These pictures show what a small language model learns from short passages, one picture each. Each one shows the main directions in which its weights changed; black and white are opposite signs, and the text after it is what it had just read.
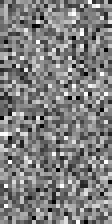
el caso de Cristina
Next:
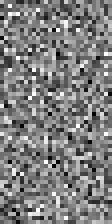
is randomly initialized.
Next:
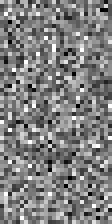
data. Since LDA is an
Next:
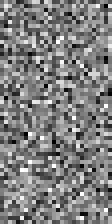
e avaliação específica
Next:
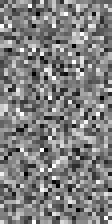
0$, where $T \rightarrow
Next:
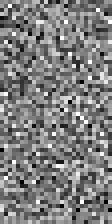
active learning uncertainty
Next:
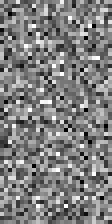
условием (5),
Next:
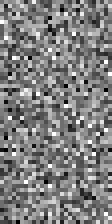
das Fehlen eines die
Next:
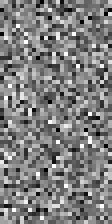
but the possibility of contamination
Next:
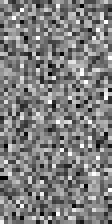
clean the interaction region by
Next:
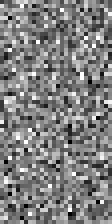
Bob locally creating their
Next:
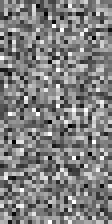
the legendre transform will not
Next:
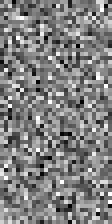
e’tibor qaratgan.
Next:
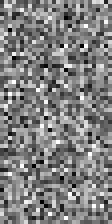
door de verwachtingen van
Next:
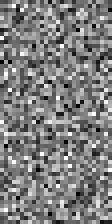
urishda o'rtacha
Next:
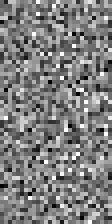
electron can be parametrized by
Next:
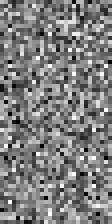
be scaled for other stars according
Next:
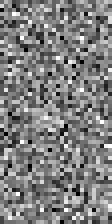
sentencia, la posibilidad de
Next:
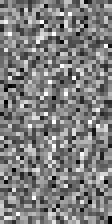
superaron las dificultades que
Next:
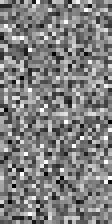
ii} at the ESO
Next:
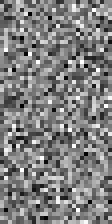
Three of the clouds are
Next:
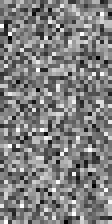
the narrative structure are
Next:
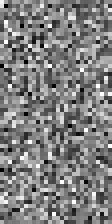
m(Re) will be high in order
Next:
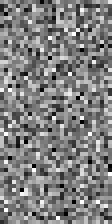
$U_4$ is about
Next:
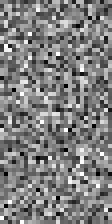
is not renormalized by the
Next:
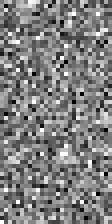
and strangeness, are studied at
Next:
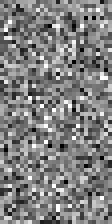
the overall coherent evolution time on
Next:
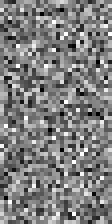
that their storage regions never
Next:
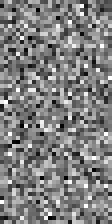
Masalah 1. Apa yang
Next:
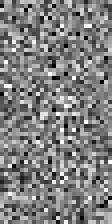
majruhman. Sen
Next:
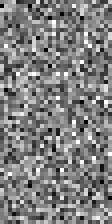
data while the shaded region refers
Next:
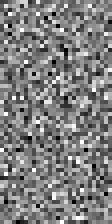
is topologically trivial.
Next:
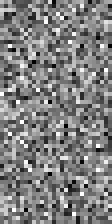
the spectrum normalized to the
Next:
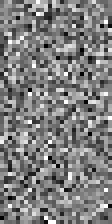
in terms of gallic acid
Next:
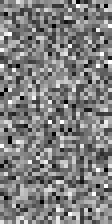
appears smeared out in the
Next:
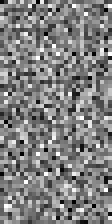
period, because the impact of
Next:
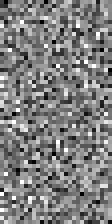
процесс. Annotation. This
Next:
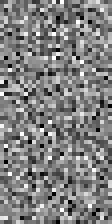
the profile of the manager is only
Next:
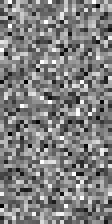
M., & Widanaputra,
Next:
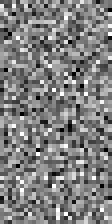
Império, toda uma
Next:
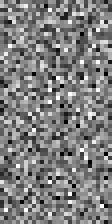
suggesting an excess above the
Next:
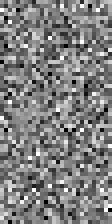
extension $Z$ of the
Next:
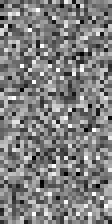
is done optimally, entropy
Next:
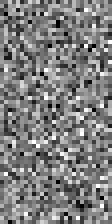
Digitalisierung <input
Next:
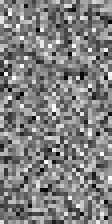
138 substantive queries,
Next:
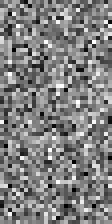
jamiyatlari va boshqalar,
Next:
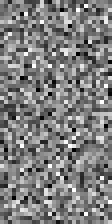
as noise amplitude in the
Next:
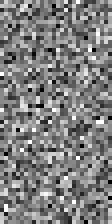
agenda. Future work can
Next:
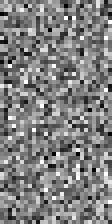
Análisis y gestión de
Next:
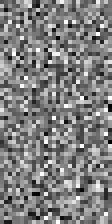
a edificação de casas
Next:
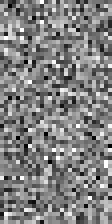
to additional quantization
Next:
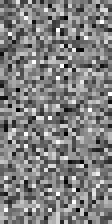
в Армению из
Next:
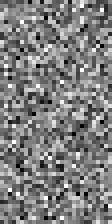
profesional en 1951 de la
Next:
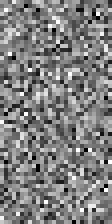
the diameter of the nanowire
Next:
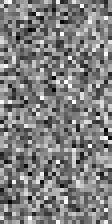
alors que l'eWom se
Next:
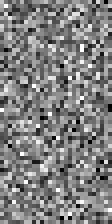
KRÓLIK R.
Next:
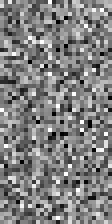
Traitement du village de
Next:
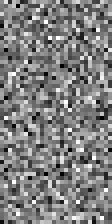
return values, this lowest
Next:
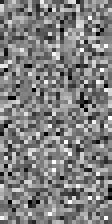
} Let $X^0$ be an
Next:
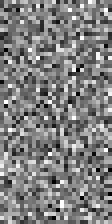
$l_B$ the magnetic length
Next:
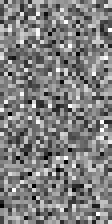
broken under cryogenic
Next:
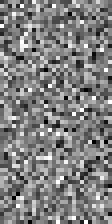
в Ульяновск
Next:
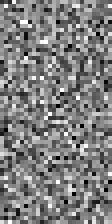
at their injected values, and
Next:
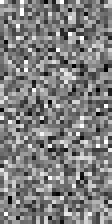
of the excited state is $\gg
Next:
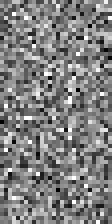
linker as an electric
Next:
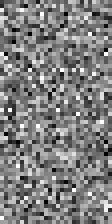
technologies would maximize the
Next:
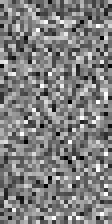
takes approximately the same
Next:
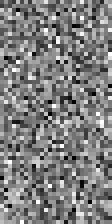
the last twenty years
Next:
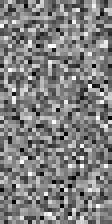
\hline \hline Field &
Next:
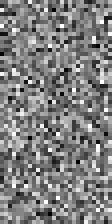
давомида, насл
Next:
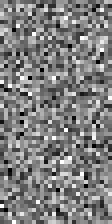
cases are insignificant.
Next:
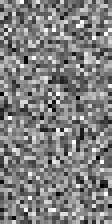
general form $$dN/dt
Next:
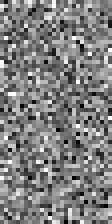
the following form \begin{equation}
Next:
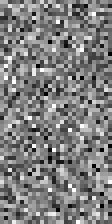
IMFAKTOR Pages,
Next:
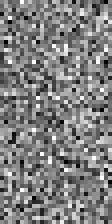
menores formadas a la vez en
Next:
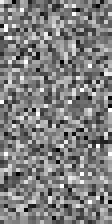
the formation dynamics of an event
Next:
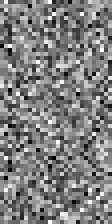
не превышала 7
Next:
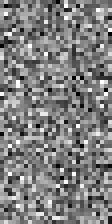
перед учащимися
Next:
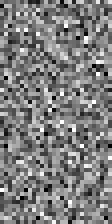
is augmented by virtual
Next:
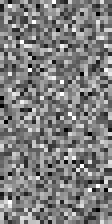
olarak, yöneticiler ve
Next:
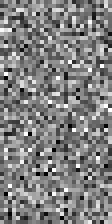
cómo ha de realizar el
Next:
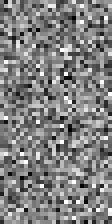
make further progress, it
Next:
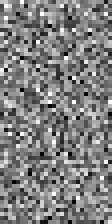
o estabelecimento e a
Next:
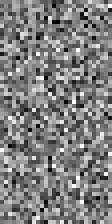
convenient, single particle
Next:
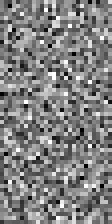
Georgieva, A.
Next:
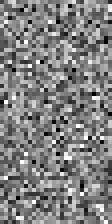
of the smallness of $\varepsilon$,
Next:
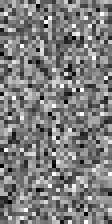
maintenance or according to the
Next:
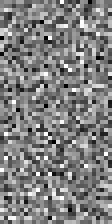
психология /
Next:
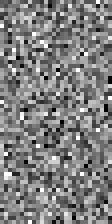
вдалося виграти в
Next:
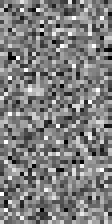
O'zini qadrlash
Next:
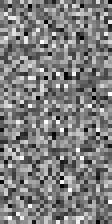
de traductores sin soporte
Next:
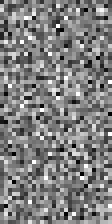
Etkin ve saygı
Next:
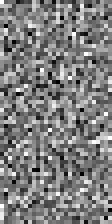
algebra can be used to find the
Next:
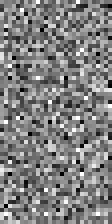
degree by lattice parameters and
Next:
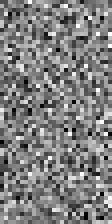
in Fig. 4a from the negative
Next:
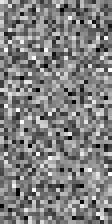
einen Rechen gedacht
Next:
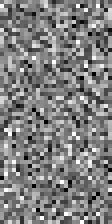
fields, studies of academic
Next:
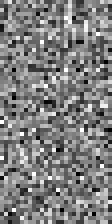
cycles between the stapes
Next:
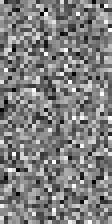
in apatite}. \newblock
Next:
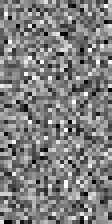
in this work have been built from
